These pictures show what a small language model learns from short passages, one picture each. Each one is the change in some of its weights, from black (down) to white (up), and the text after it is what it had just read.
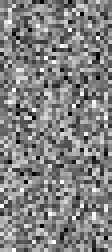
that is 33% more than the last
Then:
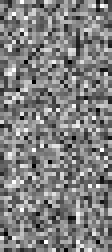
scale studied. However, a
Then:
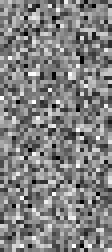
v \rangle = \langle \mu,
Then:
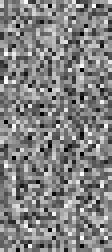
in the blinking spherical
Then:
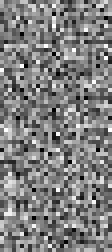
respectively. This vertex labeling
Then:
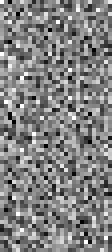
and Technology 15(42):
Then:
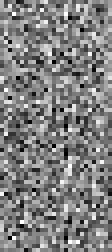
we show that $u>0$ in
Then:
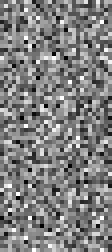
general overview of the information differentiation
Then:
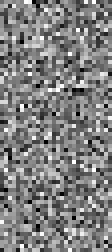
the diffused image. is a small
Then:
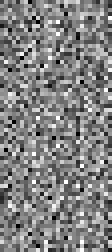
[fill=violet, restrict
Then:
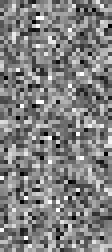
City, from the aspect of water
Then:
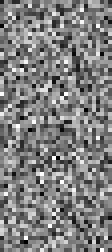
having maltose-binding
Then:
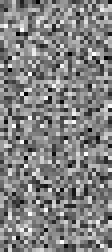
intervals of \emph{separable}
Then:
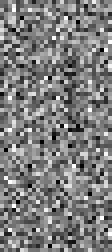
introduced in the first paper. This explicit
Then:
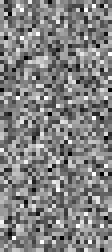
Youth and Market*, 7
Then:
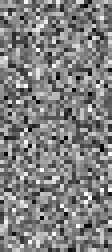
Oral Semaglutide for
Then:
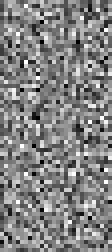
SOCIAL SKILLS
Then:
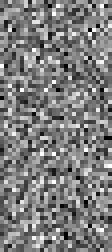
Bunday sharoitda
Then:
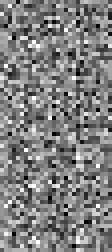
\de x \de y \right)
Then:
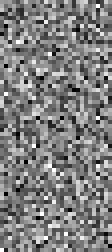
power series are majorated by
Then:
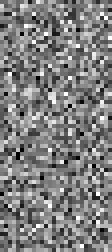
qobiliyati: eshitish,
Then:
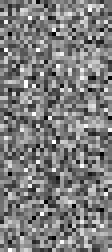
учун биринчи
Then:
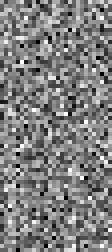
modify rules and thresholds
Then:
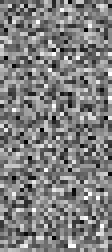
i\leq k-1$) and
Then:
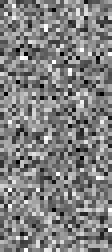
back along the sequence of foldings,
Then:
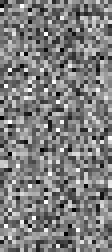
with holonomy group isomorphic
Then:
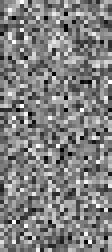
and isolation [9,10],
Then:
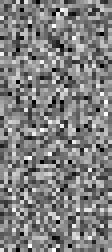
monitoring, silos,
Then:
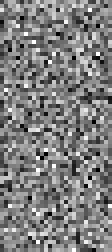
xalqaro PRning markaziy
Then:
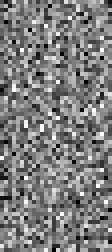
existe encore beaucoup
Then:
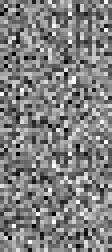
type B quasisymmetric
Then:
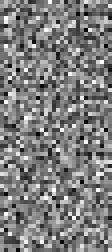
the failure process which may ultimately
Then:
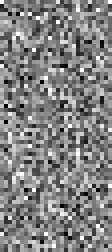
Technology Dhaka,
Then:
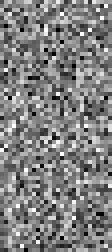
in \cite{Tal96a}. In
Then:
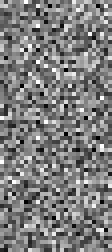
Chirchiq davlat
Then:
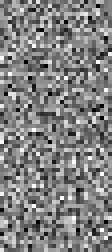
X. Because the interval **I**
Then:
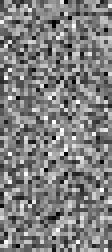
variation based noise removal
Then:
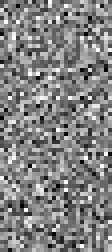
equation in the sense of Ger is
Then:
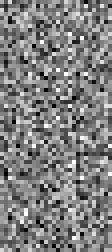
modernização da ciência a
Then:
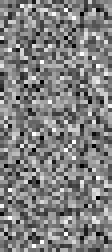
date (Figura 3b,
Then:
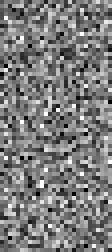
is large. A $q$-ary
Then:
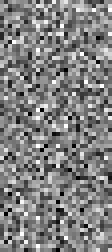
la chica flaca que está
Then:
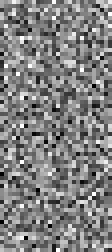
relative case thickness can be
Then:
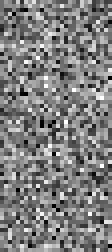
under a rather weak assumption on the
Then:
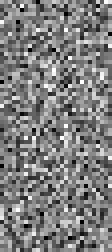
markazlashuvi bilan
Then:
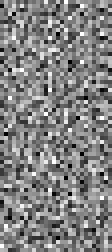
laundry services is usually
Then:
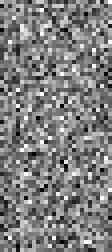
Atmospheric Pressure
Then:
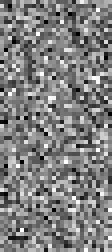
was modeled as a primary
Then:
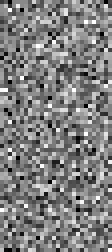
Coquatrix, directeur de
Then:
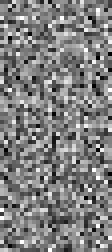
in (\ref{au2}) yields
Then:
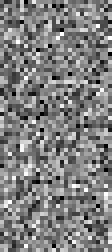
f)- 2g(\frac{\partial}{\partial
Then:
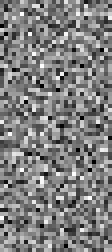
globally, revealed the
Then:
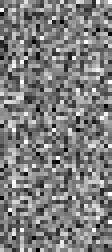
as saprophytes.
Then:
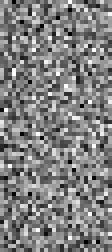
muhim ahamiyat kasb
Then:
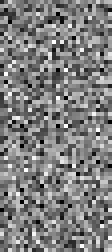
alloy were used as the starting
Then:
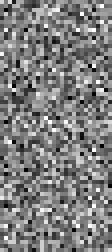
Fatimah Hamidon.
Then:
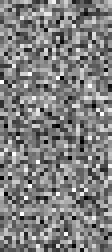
y madera o acero. La
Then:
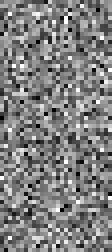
at lower thresholds, and
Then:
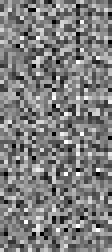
[0, 1]$ by identification of
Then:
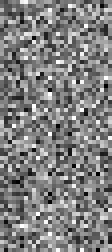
umidade para armazenamento, o
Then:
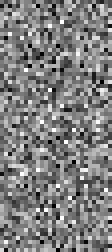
vector field then $\widetilde{M}$ is
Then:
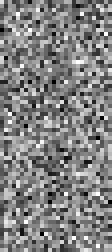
more metaphorical construction of
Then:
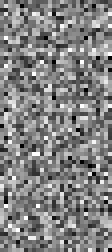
defined as $$ \sigma_L (T)
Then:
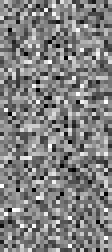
tratado era tolerante
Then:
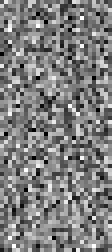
penelitian miskonsepsi
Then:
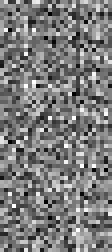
Зязюн І.
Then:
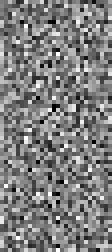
es utilizada como base para
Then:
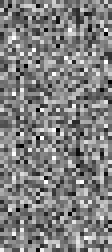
Microanatomy of the
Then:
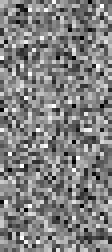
highest Phenolic content was
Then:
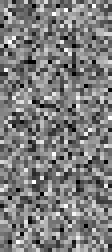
Excma. Diputación
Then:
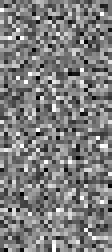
são essenciais para o
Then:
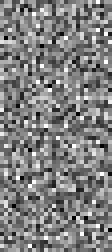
:= e_i \setminus
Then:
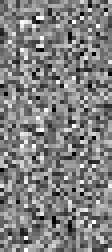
activities. the activity of
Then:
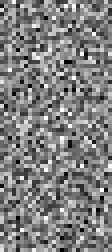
survey and further references on
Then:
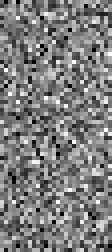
dependency treebank.
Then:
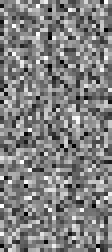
area minimization to improve the
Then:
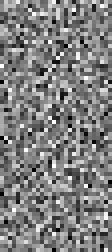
akademis lainnya.
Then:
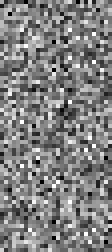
divided into 3 main groups:
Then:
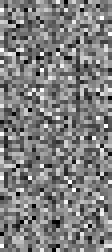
les autorités financières
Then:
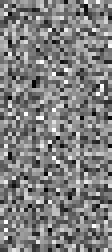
и деликатные,
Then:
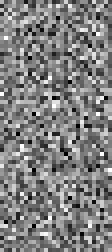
driver for social innovation -
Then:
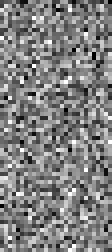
there is $f\in G$ such that
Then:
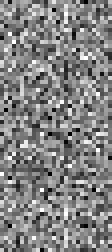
manera que los estados de
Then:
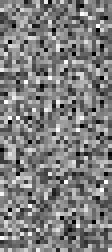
the republic in recent years.
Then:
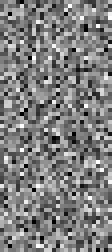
real power functions extend naturally
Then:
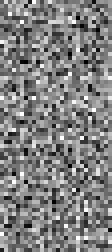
type $>1$. \end{thm} In
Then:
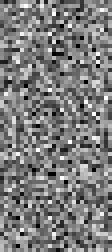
in English language
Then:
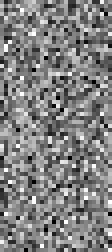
generation (Giertych 1989).
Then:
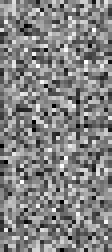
organized by the following four stages
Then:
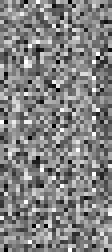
Tafel mit stimmiger
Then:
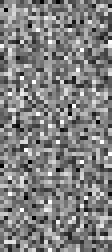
to the fact that we lost information when
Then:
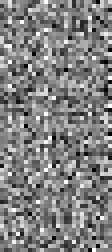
Theorem~\ref{maintheorem4}. This
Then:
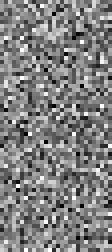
imaging of brain inflammation
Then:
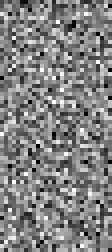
se $z\in B$, allora
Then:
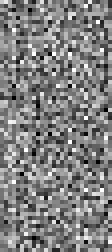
and cyclic oxidation. A
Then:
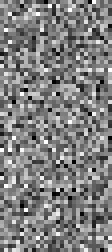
stage. The level of preservation of different
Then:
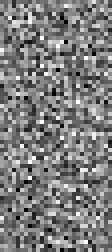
para promover a construção de
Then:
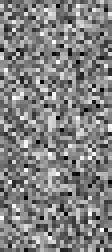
Assault 10 10% Total
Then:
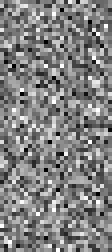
sylvatica*, *Dentario
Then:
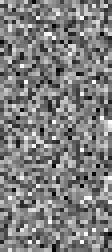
residents' opinions about these
